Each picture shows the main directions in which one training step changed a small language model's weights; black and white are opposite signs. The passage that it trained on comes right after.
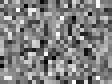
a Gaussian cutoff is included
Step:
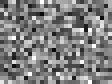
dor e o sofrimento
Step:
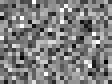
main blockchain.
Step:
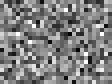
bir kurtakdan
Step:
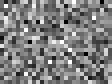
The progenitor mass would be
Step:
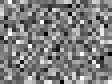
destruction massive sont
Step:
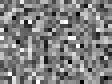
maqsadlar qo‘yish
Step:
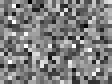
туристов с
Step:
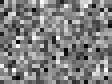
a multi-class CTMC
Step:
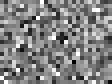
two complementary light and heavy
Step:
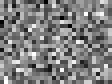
same proportion (51\%).
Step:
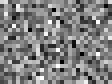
an algorithm for the detection of
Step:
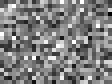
quadrupling state than in
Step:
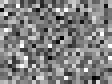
and ResNet18)} \\
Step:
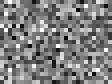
should be able to detect the
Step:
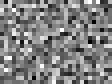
experimental and simulation results demonstrate that
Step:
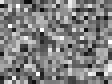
which, in turn, must run
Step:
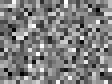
слід відзначити,
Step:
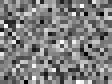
de las ciencias exactas
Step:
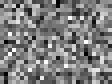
mehrlil do'st
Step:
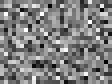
Journal of Accounting,
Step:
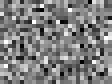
GRACE constructs two
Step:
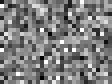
and its surround, to make
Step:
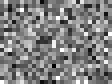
momentum-dependent terms of the
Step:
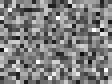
una implementación gradual en
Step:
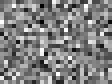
p.m., during which there
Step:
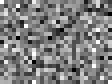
bo'lishga qodir
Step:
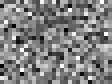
our segmented trapping
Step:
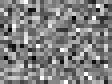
all possible hidden states,
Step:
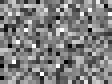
and is consistent with the interpretation
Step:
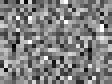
спрямованих на
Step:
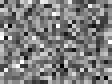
for the complier's
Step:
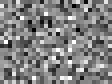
detected any event. From their
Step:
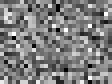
kompleks rivojlantirish modeli**
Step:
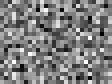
for $c_i$, while
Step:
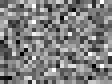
be \begin{align*}
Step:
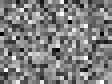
и в женских
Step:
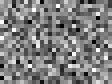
we will present the realistic applications
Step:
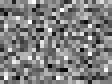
Landwirtschaft sind daher
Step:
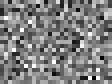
educação financeira se aplicadas
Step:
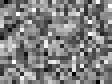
galaxies with M$_* >
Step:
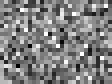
$\rho$ meson are
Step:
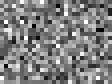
solishtirma tahlili,
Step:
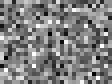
from the cavity mode to the
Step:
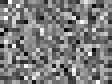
digunakan untuk membeli
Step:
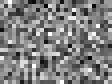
the anti-nodes. It
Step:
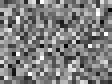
de indivíduos com
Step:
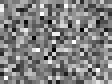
sight, evaluated using the
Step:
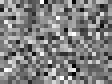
peculiar statistical mechanical
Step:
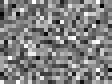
assume that the compressive
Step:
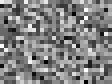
outlier (\(\tau_b
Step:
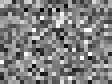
के अवसर
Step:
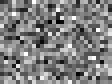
is the nuclear many--body
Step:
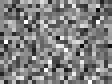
программ за счет
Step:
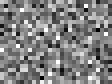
of the Body Weight of
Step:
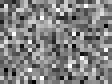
but rather its associated covariance
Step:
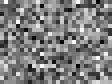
on the boundary data, it is
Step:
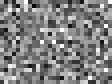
1. Sodiqov B
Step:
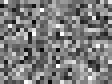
the results of binary stellar evolution,
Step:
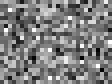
field strength. The magnetic field must
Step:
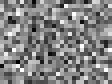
é um fenômeno
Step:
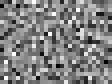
Special categories of
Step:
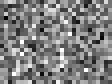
ajralmas qismiga
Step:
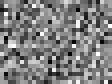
with Quantum Cost of one
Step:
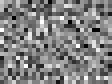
orqali shaxs bilan jamiyat
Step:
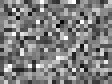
bir nechta omillar
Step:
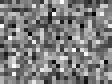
in the eighties in the
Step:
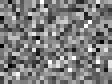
and $\mathbf{S}^t
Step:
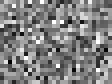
described. This must surely
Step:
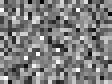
словах В.А.
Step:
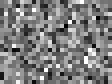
the order-parameter field but
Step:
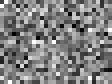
de estos medios de
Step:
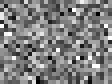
We use lenses with different
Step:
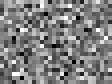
стану в Україні:
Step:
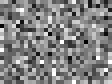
with the infection case under the
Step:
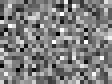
sebagai panitia maupun
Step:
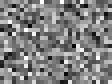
работали, мы
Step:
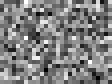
by electron diffraction, and
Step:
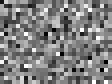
y por tanto este principio
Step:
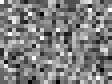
incalculable constant
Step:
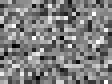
in the true nucleus.
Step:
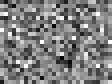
motivlarini ham kuzatishimiz
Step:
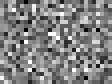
on this system have focused on
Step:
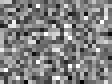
for a stimulating discussion during
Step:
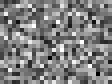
passive obstacles.
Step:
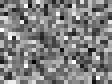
tasir ko'rsatdi,
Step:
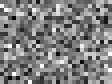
the compactness is seen to
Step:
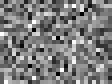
II. Царя, по
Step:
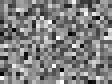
We remind here that the method
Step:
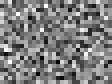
xorijiy tillarni
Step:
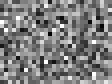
[1]. Harbiy
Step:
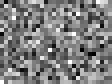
o «espírito
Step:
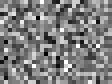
Respublikasiga olib kirish
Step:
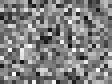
energy lowering of the ground state
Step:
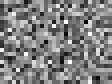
Scott, G.;
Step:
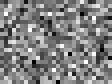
dynamically adjusted in the
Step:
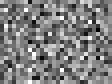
physical phase plate in a transmission
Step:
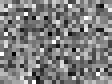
\eea Then the construction of
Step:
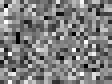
de onderzoekende
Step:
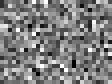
tarbiya doimiy va
